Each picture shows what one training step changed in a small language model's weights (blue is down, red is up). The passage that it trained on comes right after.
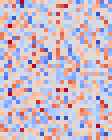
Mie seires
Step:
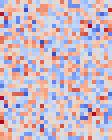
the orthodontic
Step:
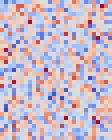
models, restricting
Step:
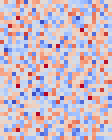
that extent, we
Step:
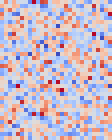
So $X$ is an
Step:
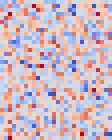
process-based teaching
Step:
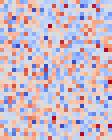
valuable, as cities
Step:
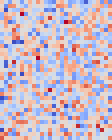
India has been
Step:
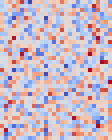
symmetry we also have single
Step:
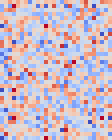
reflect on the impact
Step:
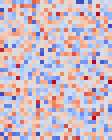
Superstrings with
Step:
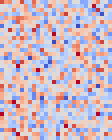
of the indicators are
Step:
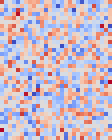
has a bounded extension
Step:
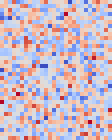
the MEGNO
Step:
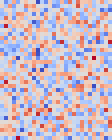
obligations later
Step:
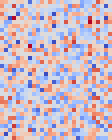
These two conditions can only
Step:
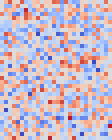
the original data.
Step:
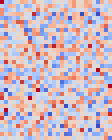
is widely used in
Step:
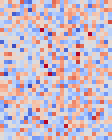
a real number and let
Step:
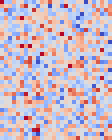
in bunches and
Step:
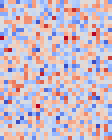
polarization can be
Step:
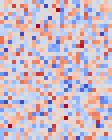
good correspondence to
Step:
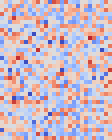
a function of (a)
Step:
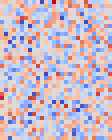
have reason to
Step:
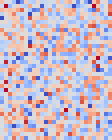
counting rate. This
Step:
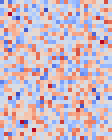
of cities as they are
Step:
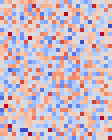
132 companies
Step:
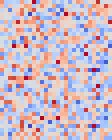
about the segmentation
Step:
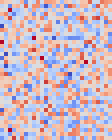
for nuclear structure
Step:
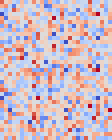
and comparisons of
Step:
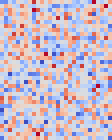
on the positivity of
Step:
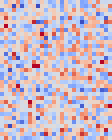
learning. This research project
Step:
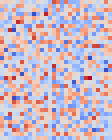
aperture of the
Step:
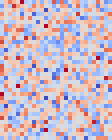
therefore to reduce the
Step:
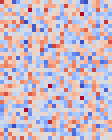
. Correlation is
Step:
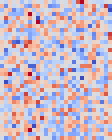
the observational bias
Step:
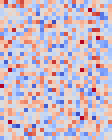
subtilis* and
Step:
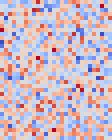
tensile strain
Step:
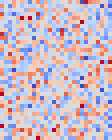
show exponential fits
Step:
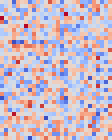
a request can be
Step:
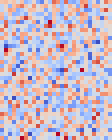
lead to a less
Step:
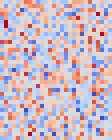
functions of occupation
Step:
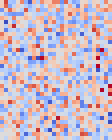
positive $m$ at
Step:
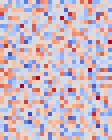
reducing partial charges
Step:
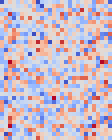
. (One can let
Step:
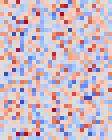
Now, it can be
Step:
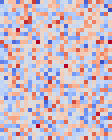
An interesting fact can
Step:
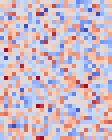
activity by Micro
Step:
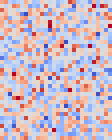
have proposed a few
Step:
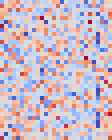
justify the
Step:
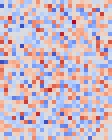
substantially more
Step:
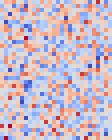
otherwise. The
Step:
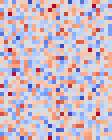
2) Replace
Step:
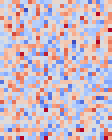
for showing that the
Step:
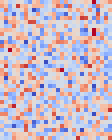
terms of primary mass
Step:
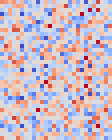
is wise however to
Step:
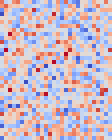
and SOD activity
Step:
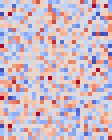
flexible and
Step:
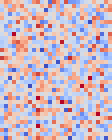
specific version of the
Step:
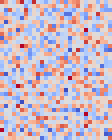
On the other hand,
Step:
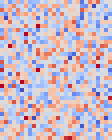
= U \cdot \alpha
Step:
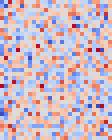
$$ and define a
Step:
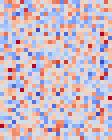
the flat metric on
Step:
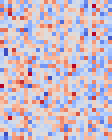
returns the
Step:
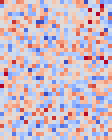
protection from any
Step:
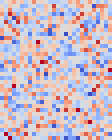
In SA, we
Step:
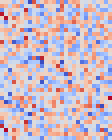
some finite time $T
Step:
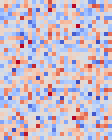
Euler method, it
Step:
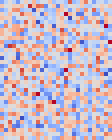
be a viable
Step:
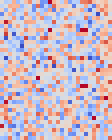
Toxicity 38
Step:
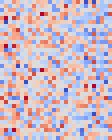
layout of the
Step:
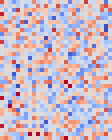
to infinite direct
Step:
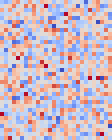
the $zx$ and
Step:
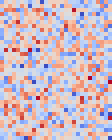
\section{Proof of
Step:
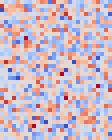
the linear SDE
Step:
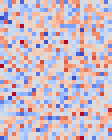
\nonumber\\ &&
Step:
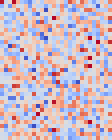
ZEB effect is
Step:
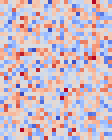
generator expression, the
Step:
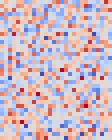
density of states at the
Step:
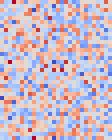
of Existing and
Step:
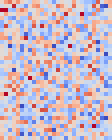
already at one
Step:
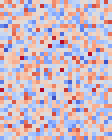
and the three singlet
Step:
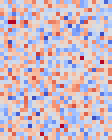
background level and
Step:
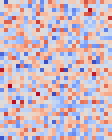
of a cubic
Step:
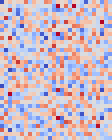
vaccine 2
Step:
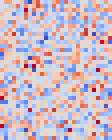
many details within the
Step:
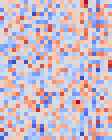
ensure that the
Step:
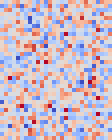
used for sharing in
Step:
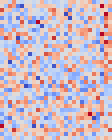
as a fuel in
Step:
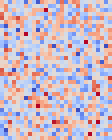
small changes (less
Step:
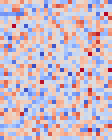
and $\bar h,\bar
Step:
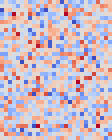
(Lumerical). Figure
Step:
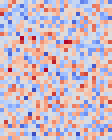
by scalpel (no
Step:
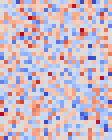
spectrometer which does
